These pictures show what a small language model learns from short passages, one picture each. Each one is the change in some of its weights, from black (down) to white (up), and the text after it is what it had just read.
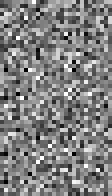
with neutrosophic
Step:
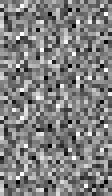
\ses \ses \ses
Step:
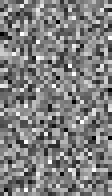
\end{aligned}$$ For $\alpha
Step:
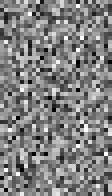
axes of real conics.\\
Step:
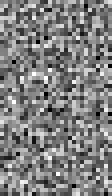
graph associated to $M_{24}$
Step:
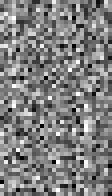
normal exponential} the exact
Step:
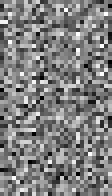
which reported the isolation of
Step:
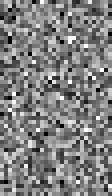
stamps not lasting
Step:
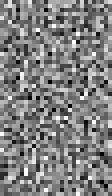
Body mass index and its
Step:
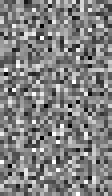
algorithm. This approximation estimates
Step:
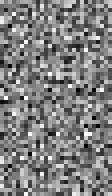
we present a series of
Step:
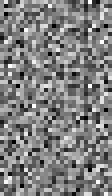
|F_n|\leq c
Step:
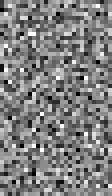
develop a proximal algorithm using the
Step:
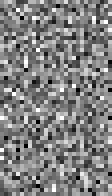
arbitrary Banach space,
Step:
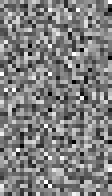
the remainder were considered normal
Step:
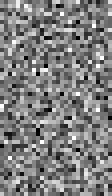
characters shown by the program do
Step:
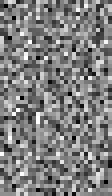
There is a significant difference in
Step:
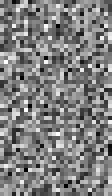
issue) Chapter 6 -
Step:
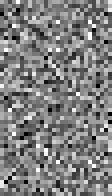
$T'$ that lie in the same
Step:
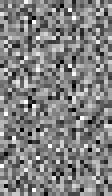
\to \infty} k(z)
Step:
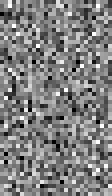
please -Making
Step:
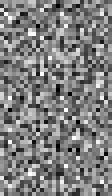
studies have demonstrated the
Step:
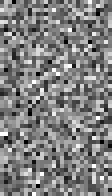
this company is implementing
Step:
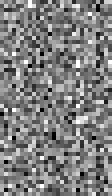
study. Although adequate
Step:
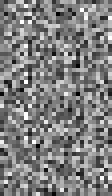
is a product of their development as
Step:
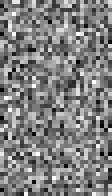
been observed mainly the age of
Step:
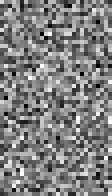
Since $G_\alpha$ acts on
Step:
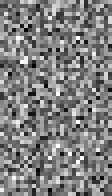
together. The system is
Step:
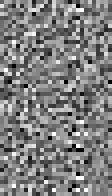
increased blood sugar
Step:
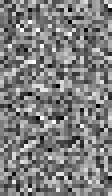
responds to body temperature
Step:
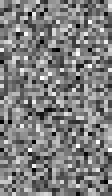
$q$ near its maximal value
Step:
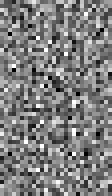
for the controlled system (6). Figure
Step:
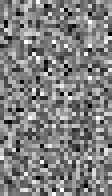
higher education Title of
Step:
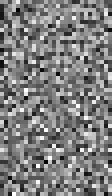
such that $\mathcal{O}(Q)
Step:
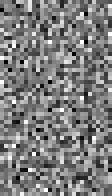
right curve form a separate
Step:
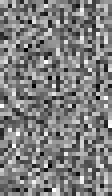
some positive integer $\sigma$
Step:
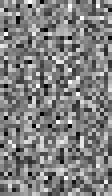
5 outlines the objectives of
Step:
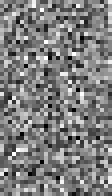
changes in recording of care
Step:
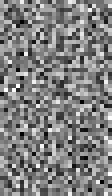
of Food Science and
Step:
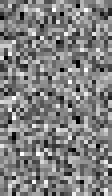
observed effects arise from a
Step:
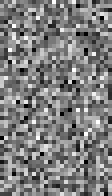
any non-transient state is
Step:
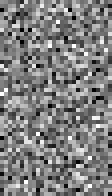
\item \begin{equation*}
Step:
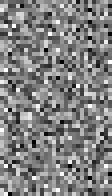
Dr. Harshada
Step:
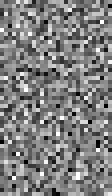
case $\ctn$ is a path of
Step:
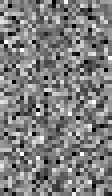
35°C saturation
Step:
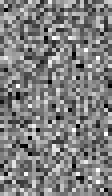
field $k'$, so that
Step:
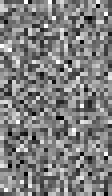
through ((5)). Conclusion In
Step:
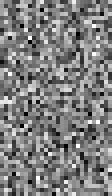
contact the affected
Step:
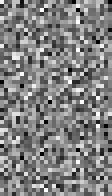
respectively $\Delta V_{e1}$ and
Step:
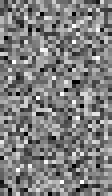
in elasticity; that
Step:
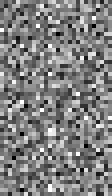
Should we therefore have
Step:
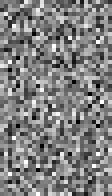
\rightarrow F_{n-1}
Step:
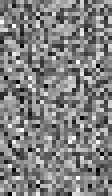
and assume that $u\geq0$
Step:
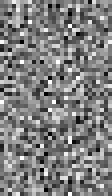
Interests: No
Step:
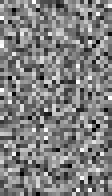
Fig. 6 in presence of
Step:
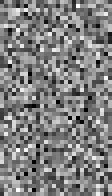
a research project led by
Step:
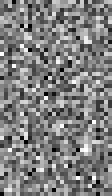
innovation was implemented in
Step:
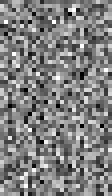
for me’, ‘I
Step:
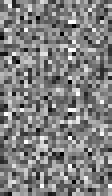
torus is compact, every
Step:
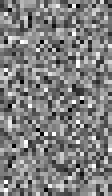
a numerical scale, which is
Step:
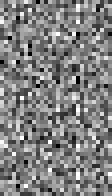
a singularity. In fact the
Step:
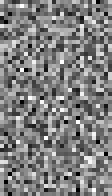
transformation formulas) involving
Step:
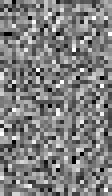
and 1.66 (blank
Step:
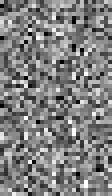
based on our new (local)
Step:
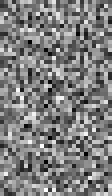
the volume of production of
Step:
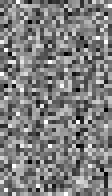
AN INQUIRY
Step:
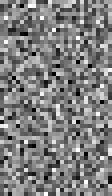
obtain for each $w\in
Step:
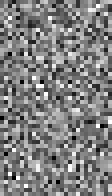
of head of the pancreas
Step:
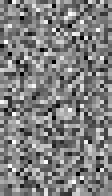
\; \; xm \in \Delta
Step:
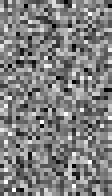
min (total run time:
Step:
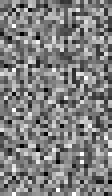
explicit application of the
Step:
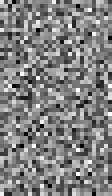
all permutations compatible with
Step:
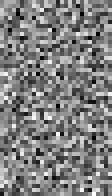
undergraduate university
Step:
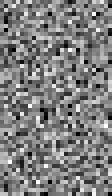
in accounting modules.
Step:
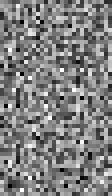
family, as well as the
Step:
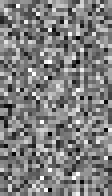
Then, by the properties of the completion
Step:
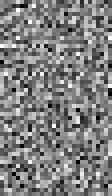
be included in studies.
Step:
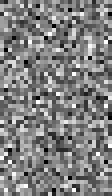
MA: GreenFaith
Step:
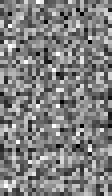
examples that demonstrate
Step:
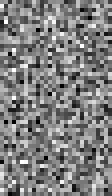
extrinsic motivational
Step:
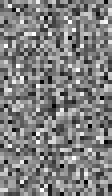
do not exist. The primary problem
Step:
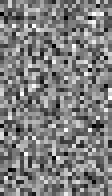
outlet for excess sterling
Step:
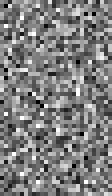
among subordinates,
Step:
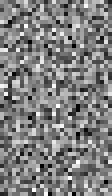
\beta$ is in the positive
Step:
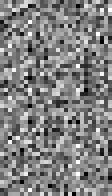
can be other type beyond the
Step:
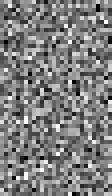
the routing algorithm looks
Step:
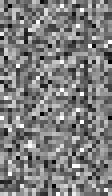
bilious vomiting and
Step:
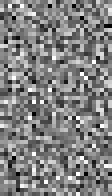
define bicharacters we need to
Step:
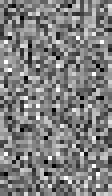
a distance less than the 30
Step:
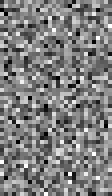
much like in ray optics
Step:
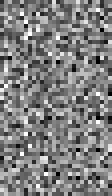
supplement with 10% fetal
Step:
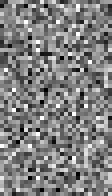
the long and complicated paperwork
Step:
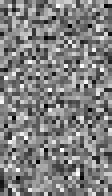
Rayleigh principle that is
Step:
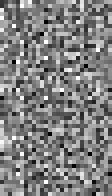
Distribution. International
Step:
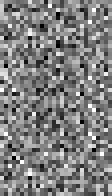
state University until
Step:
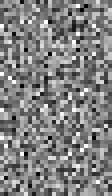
Bilinear maps and central
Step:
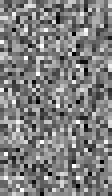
sum tends to zero.
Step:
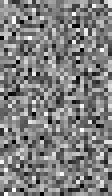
cotton in then blend
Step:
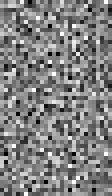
analogous definitions of block
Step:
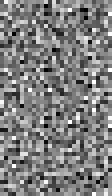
Federal Ministry of
